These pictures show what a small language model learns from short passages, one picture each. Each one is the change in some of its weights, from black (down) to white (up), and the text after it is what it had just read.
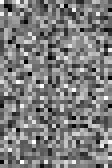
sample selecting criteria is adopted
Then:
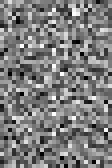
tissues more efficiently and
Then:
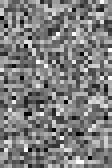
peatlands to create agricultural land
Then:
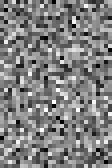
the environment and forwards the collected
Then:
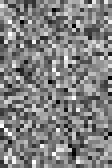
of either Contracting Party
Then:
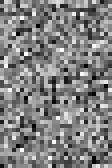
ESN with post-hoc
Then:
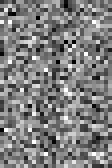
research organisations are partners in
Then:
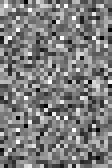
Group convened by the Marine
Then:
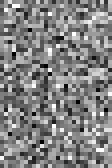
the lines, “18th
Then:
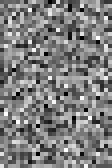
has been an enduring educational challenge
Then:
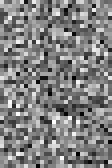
Unknown Obstacles The
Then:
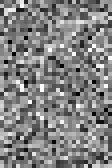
for the formation of Chinese
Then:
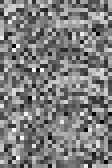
of the predictors of SM
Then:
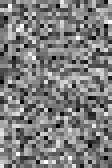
and tailored preservation strategies,
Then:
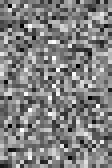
Washington, DC:
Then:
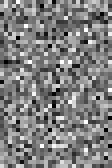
group containing oxygen is
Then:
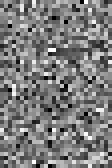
produce ($\bar{X} =
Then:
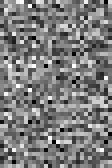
change from sterility to
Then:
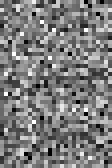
11 The straightener is designed
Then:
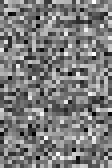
406 in the first half of
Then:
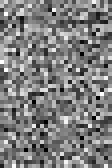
same unless the phase changes, which
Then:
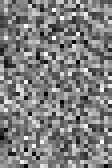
composition datasets can be applied in the
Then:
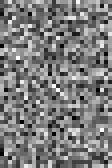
were used for further multiplication
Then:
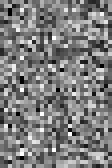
They are responsible for a child's overall
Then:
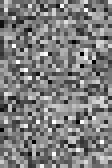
payback time of cooking systems
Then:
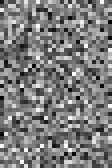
paradigm identify users whose
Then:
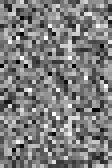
60° while stirring
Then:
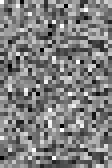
area that has a tendency to
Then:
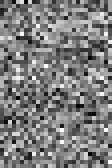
of Molecular Sciences*.
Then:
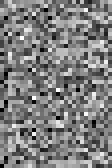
and sort, process, and
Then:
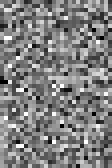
natural therapeutic
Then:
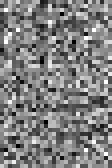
achieve the aim. A student
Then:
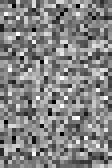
of quantification LPME
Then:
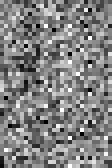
human- in-the-loop
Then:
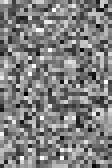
targets are and the prediction of where
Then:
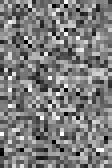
was provided by the colleges.
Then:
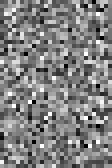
not new, the urgency of
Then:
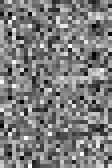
was used for standardization of the instrument
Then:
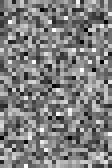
is descriptive in nature and
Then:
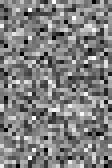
study. M.H. performed the
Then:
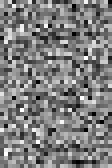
to sincerely identify the number of
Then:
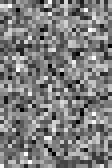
regular basis. 3. Post
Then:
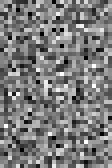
slots not yet used in
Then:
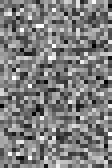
Figure 2. The classes of interest in
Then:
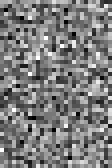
Furthermore, it has also been reported that
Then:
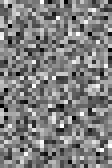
said that their journalists used
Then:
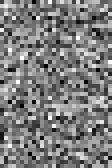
trend of decrease in beach area,
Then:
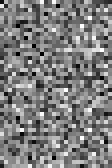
differ significantly between two subject groups.
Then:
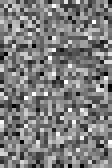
reduce anxiety and improve communication
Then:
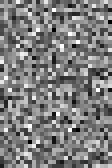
UN migration reports reveal, the
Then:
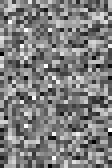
of the profession and realistic features
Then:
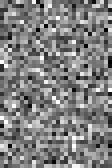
Predicting Classification -
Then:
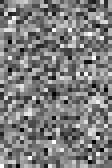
on how to interpret what the algorithm
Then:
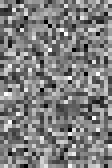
Judge was activated in
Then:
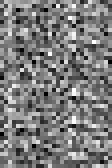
it back to specific users. Furthermore,
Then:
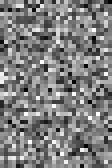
such as allowing the exhaust
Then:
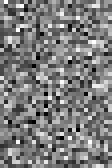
availability/training -
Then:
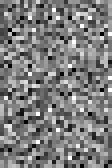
month, you may choose to
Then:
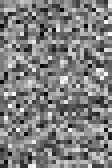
and stability, the required 20 years
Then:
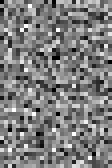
selected sample was compared to the guidelines
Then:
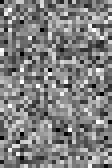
between the different models. Thus, different
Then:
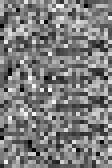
to accomplish or
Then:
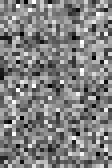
be carried out under milder conditions
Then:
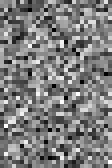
in other yeasts,
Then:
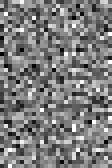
day after onset of COVID-19
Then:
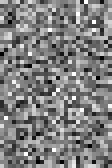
government resources (Temin and
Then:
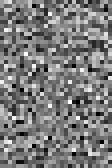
namely, the sensitivity to
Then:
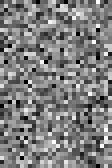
appears when a goal is perceived
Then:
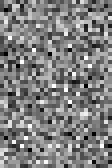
France, October 30
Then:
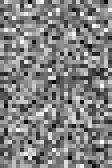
slightly increased, which are associated
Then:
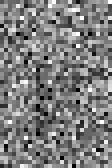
out based on uni-axial
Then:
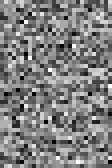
of enterprise activity?*
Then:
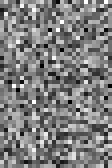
1 shows that after overnight
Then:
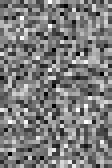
more fundamental question: what place
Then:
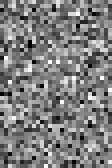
of self-administered,
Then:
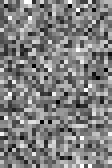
Rate, Inflation,
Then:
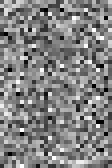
the area of an object to the area
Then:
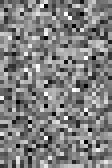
the Late Pleistocene
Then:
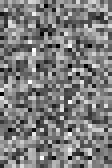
years, 11 to 20 years and above
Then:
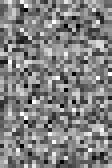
(33%) than in subclinical
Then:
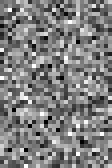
camera system (Kempf,
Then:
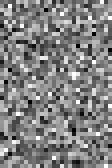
Mission To instill knowledge and
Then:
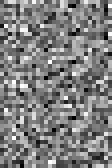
when $q = 0$ or
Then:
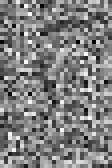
Unlike the reviews, in the
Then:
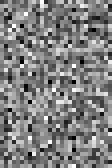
of jewelry used and the
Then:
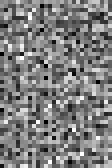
It has high corrosion
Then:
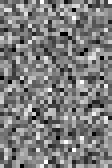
Emilov Biserov *
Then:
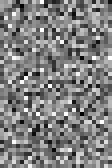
enterprises on the one
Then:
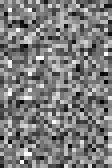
continued. The present communication reports
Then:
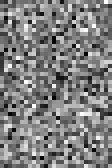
recorded were FEV₁,
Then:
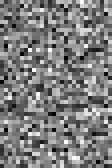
Ozde, M. S.,
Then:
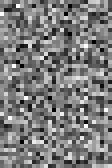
knowledge, new challenges arise for
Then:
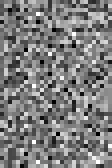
Regulation (GDPR) is
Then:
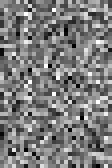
conventional media types should be used in
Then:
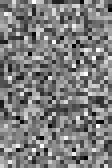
masking without the requirement for
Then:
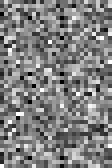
by some unique specifics of local
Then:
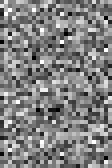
variables The empirical result of the
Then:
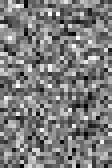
Gashua - 16 Isa
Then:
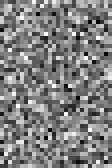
from the MC simulation match
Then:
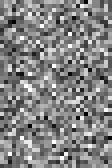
Figure captions Fig. 1
